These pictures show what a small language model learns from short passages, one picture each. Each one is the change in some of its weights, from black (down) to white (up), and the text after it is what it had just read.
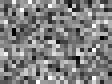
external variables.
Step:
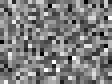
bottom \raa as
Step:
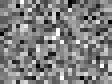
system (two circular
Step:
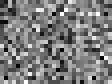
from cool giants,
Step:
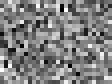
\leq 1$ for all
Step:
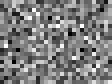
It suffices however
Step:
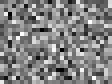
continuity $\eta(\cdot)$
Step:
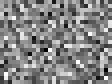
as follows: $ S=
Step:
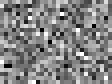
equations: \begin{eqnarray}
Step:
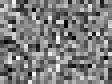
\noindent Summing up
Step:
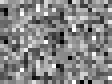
$$\langle .,.\rangle
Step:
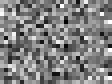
of the average error for
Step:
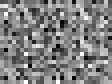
w = \frac{-\bar
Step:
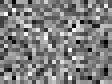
commutative diagram
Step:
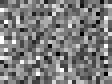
normal subgroup of
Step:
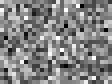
of $g$, with at most
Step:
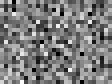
target module
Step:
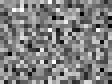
The second issue is that
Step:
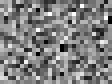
by comparing them with
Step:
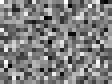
use the proposition below as
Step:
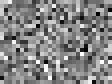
\end{eqnarray} where
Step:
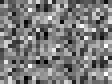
equivalent DGP model.
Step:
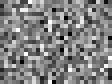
-- the conformists
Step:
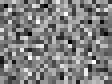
for any $T>0$
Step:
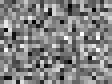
traditional (and a
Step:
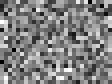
the transpose matrix of the
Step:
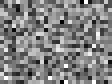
are not statistically
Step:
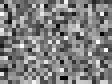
requires two real additions.
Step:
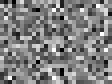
the $\eta$-dependence
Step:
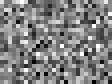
The elements $1 -
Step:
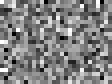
are observers in an initial
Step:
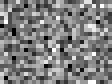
Fig. 1. These
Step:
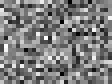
space in (51) for
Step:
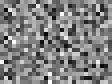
causes a characteristic
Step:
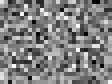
for these complex molecules
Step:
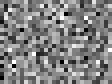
plane $\{ z;
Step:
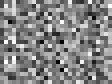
during the imaging
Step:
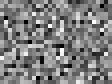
owns), because the
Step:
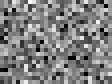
serie 6,vol.
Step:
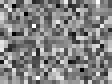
the zero time step are
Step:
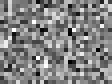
the stellar companion
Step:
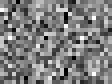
against realistic
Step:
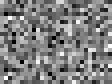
between the electric field and
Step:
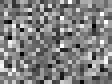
training of the neural
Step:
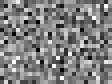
and definite goal, at
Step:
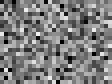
functor $$ G':
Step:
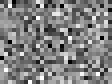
one being reminiscent
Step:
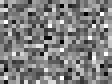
uncertainties and
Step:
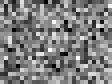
\subset A$, is defined as
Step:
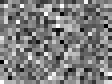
of the maximal colored
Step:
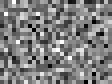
M$. The increments of this
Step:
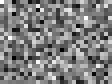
lines parameterized by $y$.
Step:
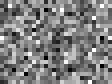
asymmetric parts, we
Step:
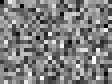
model and can distinguish
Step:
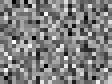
We conclude by observing
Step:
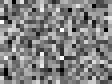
respectively. Then $G\cdot
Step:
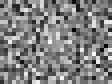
the quantum dimensions of
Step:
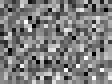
M}_N$ is the
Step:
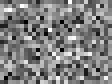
Heegaard sphere is
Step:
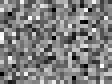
with a submanifold of
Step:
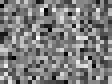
and Oseledets
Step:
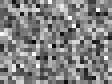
Therefore either $f
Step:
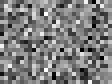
theory. A new theoretical
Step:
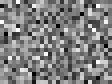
how different nodes and
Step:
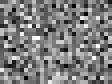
errors with unconstrained
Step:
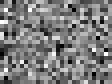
has filtered degree
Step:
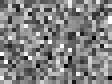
can reduce the generalized
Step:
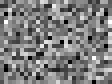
later values of $\nu$.
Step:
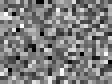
of helicity selection
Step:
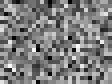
an assistant
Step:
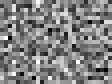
for all $c\in
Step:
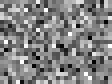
star body $M$,
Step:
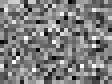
So, for a full
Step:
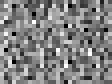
it may be useful to
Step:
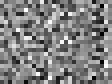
$f$ near the point
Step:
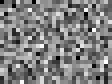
corresponding experimental data and
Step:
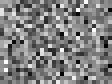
of the model and can be
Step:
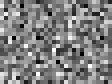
inner surface directly
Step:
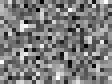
conditions, they proved that $$
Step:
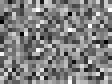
ansatz one has
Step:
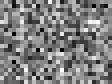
The prediction network has 2
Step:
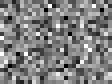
generated by the linearized
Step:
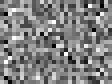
cone $\Delta R =
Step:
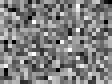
\mathrm{\AA} $
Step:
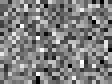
nice paradigm for
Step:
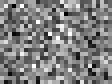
level of refinement;
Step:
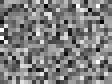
sums when $k$ is
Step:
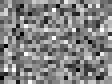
adopt the rotating
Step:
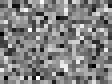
the statement that $f$
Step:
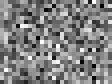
framework, the SDF
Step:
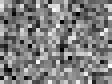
\delta}(\beta). \ee
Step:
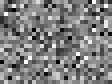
matrix elements} in the
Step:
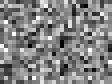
in general not convergent.
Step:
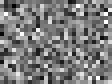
qubits remain idle
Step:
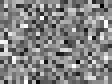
calculation of corner states;
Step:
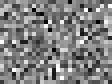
$m$, a group of
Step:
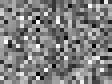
similar shape as the
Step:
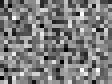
be an invariant train
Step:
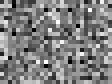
case. \subsection{Case
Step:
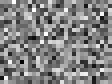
no momentum, and a
